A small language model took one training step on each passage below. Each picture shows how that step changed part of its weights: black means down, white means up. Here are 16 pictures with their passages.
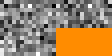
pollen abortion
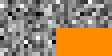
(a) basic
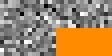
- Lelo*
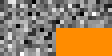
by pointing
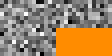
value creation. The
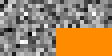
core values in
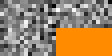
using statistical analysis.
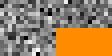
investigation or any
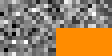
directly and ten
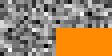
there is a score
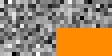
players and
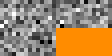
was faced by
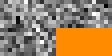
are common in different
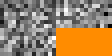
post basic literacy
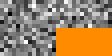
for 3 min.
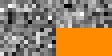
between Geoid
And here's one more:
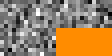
other datasets with
